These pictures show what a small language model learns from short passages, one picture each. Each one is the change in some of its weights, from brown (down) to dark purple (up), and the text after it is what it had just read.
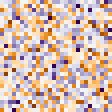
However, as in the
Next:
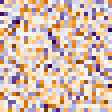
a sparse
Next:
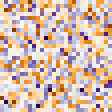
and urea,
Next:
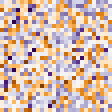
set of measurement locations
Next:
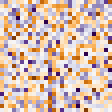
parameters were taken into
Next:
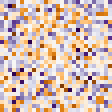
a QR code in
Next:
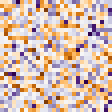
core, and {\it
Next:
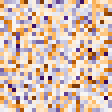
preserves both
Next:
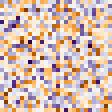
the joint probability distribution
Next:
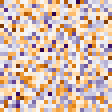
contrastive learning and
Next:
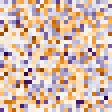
in the spectra of
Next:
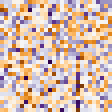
time, therefore it is
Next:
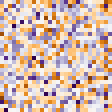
applet shows you how
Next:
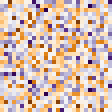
Amati correlation.
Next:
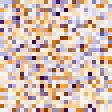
term in the left hand
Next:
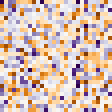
MIG and
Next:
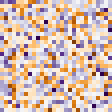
Monitoring of
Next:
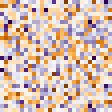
consumption per capita
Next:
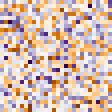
to the sample bias
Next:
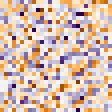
Clara and
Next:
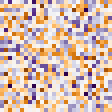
to grin
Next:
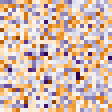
system can be analyzed
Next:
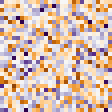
If speed of pressing
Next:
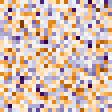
ensuring traceability
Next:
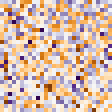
and final years, differences
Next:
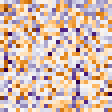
and M\o
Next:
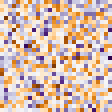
conducted in the absence
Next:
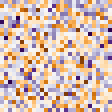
the vicinity
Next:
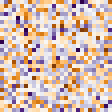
local field due to all
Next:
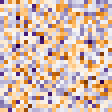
never reach
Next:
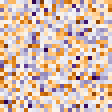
Dialysis was
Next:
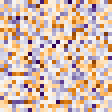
well as decreased levels
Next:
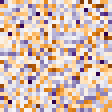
proposed model, emission
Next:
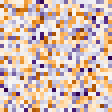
Aldrich and
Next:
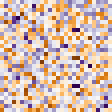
us briefly
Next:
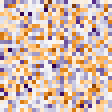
by IgA.
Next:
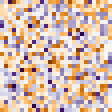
Despite its
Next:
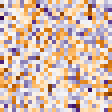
server, allowing
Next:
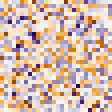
integers the accuracy
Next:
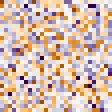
at all Very
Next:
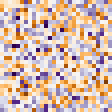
they wait for their
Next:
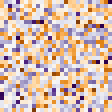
fee rates far more
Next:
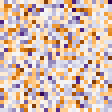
transition is the same as
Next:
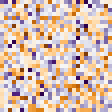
CIB values are
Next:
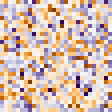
extensive trials
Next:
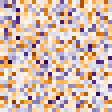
$\alpha$ and the
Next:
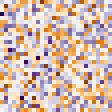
high performance at low
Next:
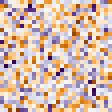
analysis. We have performed
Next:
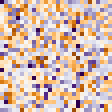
channels, through which
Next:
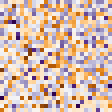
into a new component
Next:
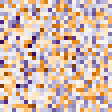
the features of the
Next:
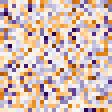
classical mathematical
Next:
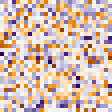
stigma, low
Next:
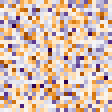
the Integrated
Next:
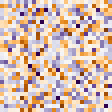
Universidade de
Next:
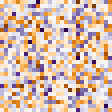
Kenya or
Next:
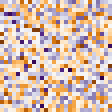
of interest for development and
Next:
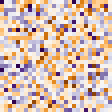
High computational cost -
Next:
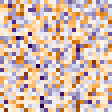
companies on national
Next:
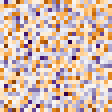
following the method of
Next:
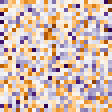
we only measure the average
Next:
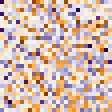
NPP system and
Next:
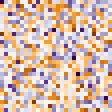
participated in our
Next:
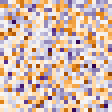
practical criterion for
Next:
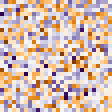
limited by certain bounds
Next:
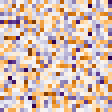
to a decrease in their
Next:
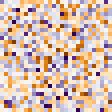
set of weights,
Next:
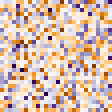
play a role in the
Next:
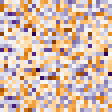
of this movement
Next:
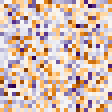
addressed [5].
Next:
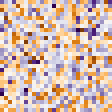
Evolution of
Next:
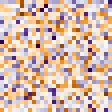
is any natural number
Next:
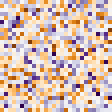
the free-free
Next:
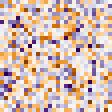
the different evolution schemes
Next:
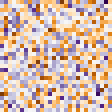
samples. A magnitude
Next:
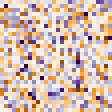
it); smock
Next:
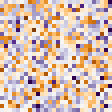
even in the temperature range
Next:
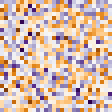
Common Total %
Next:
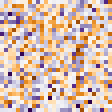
to get the entire correct
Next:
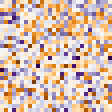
seems to be
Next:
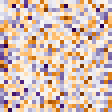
smaller than the usual
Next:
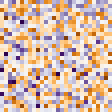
Commission under the
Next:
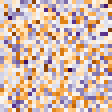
decide how to
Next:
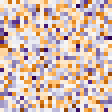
some reference point with spatial
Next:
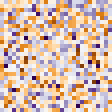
on finite timescales
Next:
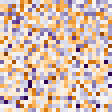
and accounting in
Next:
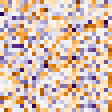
Film release
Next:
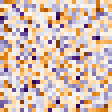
. \ee For
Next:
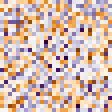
with the exception
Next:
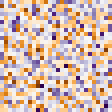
the algorithm's details,
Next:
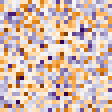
of the three types;
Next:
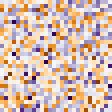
by x-ray and
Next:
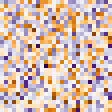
compensated using dynamic
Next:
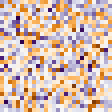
the expectations of both
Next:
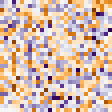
$i$ holds
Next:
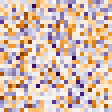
where a_{ik}
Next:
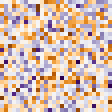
its design see also :
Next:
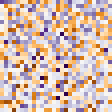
change in the ratio of
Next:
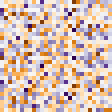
forms of magnetic
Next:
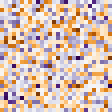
in African
